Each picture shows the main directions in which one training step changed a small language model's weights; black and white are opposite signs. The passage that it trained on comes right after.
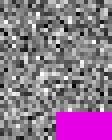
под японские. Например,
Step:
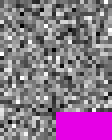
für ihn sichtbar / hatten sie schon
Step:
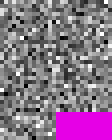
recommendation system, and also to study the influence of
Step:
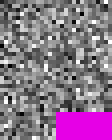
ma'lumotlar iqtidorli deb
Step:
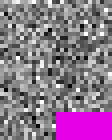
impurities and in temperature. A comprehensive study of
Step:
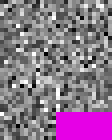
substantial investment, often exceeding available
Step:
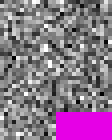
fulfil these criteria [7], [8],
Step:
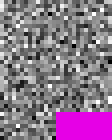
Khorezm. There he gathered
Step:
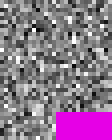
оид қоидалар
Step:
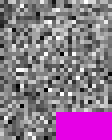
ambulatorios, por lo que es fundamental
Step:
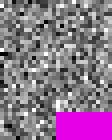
become a Lesson Program of The
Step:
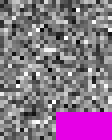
y ecosistemas terrestres, en
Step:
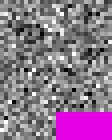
market position has gone up to a lesser
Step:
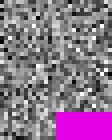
cancer, machine learning, personalized pathology,
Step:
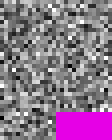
of ceramic lens were suggested for the
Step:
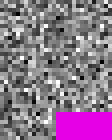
where people belonging to rural areas even sell their
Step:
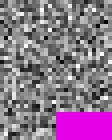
interpretación. Profesor, en las sociedades
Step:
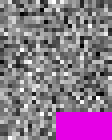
развития Республики Узбекистан на
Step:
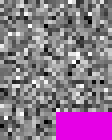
those groups of persons and institutions are listed who should
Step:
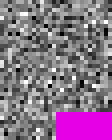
can be estimated based on historical data. Energy
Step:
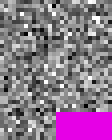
EU. Their recognition and support is a
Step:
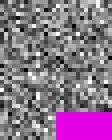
only represents a typical deep learning black-box but
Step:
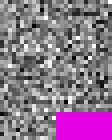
la literatura, adoptando el marco
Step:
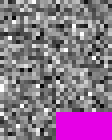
Asimismo, es vital capacitar al personal
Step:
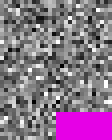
oft nicht bekannt und im Sinne
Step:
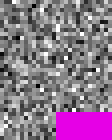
асосий гуруҳга –
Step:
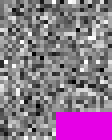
модернизации системы образования психологические
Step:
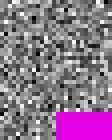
experiments were carried out using an ASAP 2000
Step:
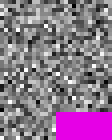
keratinocytes, thereby initiating
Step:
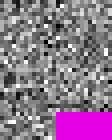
التوجيهات العامة
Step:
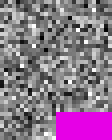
shuni anglatadiki, tarixiy
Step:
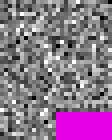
venous anastomoses), there were
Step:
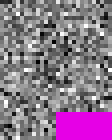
structure) were analysed in selected plots of the
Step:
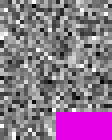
AGRADECIMENTOS Agradecemos
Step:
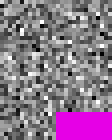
3.4. Correlations Between
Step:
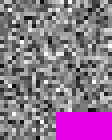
clássico dos modernos arquitetos
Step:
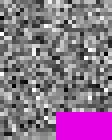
the amount of data is insufficient in actual
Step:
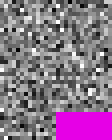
connective tissue in the diagnosis of intestinal
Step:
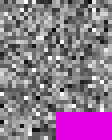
gel was selected as a carrier for the
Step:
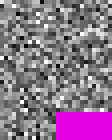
indicate that restricting panel exposure during daytime
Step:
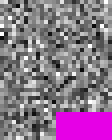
be used as a tool to support education, not a
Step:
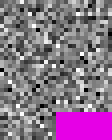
Заккор буни инкор
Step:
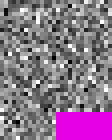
más de cuatro mil millones de personas
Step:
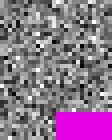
structured in regions with food culture coming into
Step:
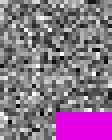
a ser difundida no Renascimento, sendo
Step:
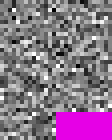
*Historia de la locura en la
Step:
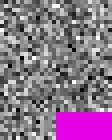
youth sports are no exception, as
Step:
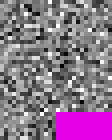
Researchers observed that under irradiation with
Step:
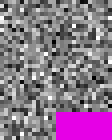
adolat bilan hukm surish,
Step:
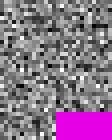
Ayniqsa, podshox
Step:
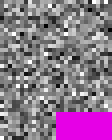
are papers from CHED that you need to read
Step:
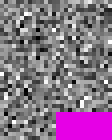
kórsetilgen ilájlardı
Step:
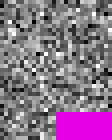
en la creación de soluciones efectivas
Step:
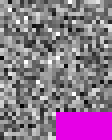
↳ In trance possession: –
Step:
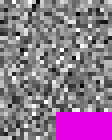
гравійовані моделі. Вони
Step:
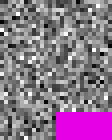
three available speed presets and compared with an
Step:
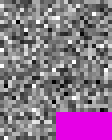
(T1) with biochar and animal
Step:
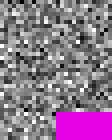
al. [15] present a guide wire
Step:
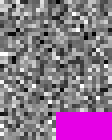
He added that people with curiosity to explore
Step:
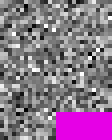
y re elaboración a medida de la demanda
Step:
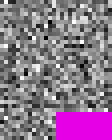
what should be recognized as merit <ul
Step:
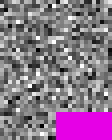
akibat tersebut; dan
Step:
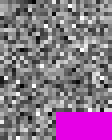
state quantum mechanics, ((5))
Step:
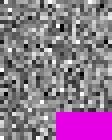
coronary artery disease. Ho
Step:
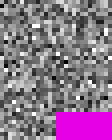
algebraic natures of intuitionistic
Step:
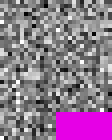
et l'adapter aux mieux à sa
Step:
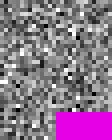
aqueles que a veem, além de
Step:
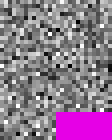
for forming a digital educational space, to identify its
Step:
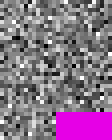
до проблеми належних засад
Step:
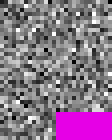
4. Mironov B. N.
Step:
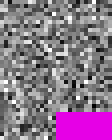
¿se relaciona su uso con las prácticas
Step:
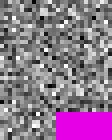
ha ido expandiendo a nivel
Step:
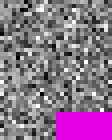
A long terme : (au-delà
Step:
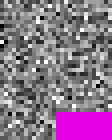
In: BONDIOLI Anna;
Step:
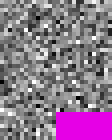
register for the service using Azure for students
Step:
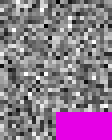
آنجا که ضبط
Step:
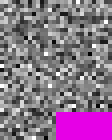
opportunities for mixed reality games and related
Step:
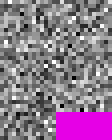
due to engine combustion. The ground
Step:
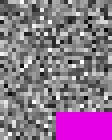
ВОЛНЫ. *Advanced
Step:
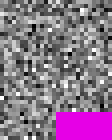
tRNA tRNA-Threonine
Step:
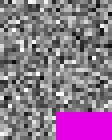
compreender como a figura do imigrante é
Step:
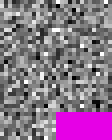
system is also composed of different parts. The
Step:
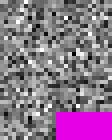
de désir, consommé ou non.
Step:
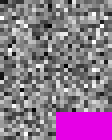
system dependability and real-time responsiveness,
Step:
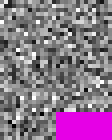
nos aproximan a las diferentes formas de
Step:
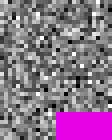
dimiliki para siswa sesuai
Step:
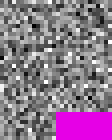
era diferente: havia uma alta
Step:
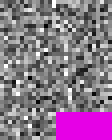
- Trademark - Response to
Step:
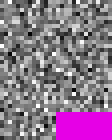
та одержання працівниками
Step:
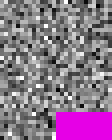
важно, делая пересадку,
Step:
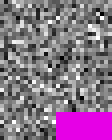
функція почуття гумору
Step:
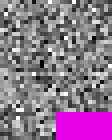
Wang X., Wu Q., Liu
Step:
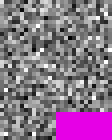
констатации конвенциональных органов
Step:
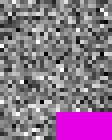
АННОТАЦИЯ В
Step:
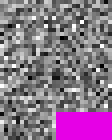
the novel had to face at the hands of few
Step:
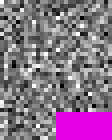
the effectiveness of existing preventive and
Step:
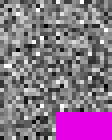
the table below. Table 12: Most frequently
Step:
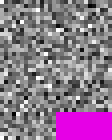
ENSNARE, the EDST
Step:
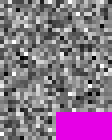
constant of flavin triplet by
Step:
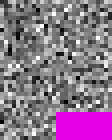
Lestari. - Everitt, G.
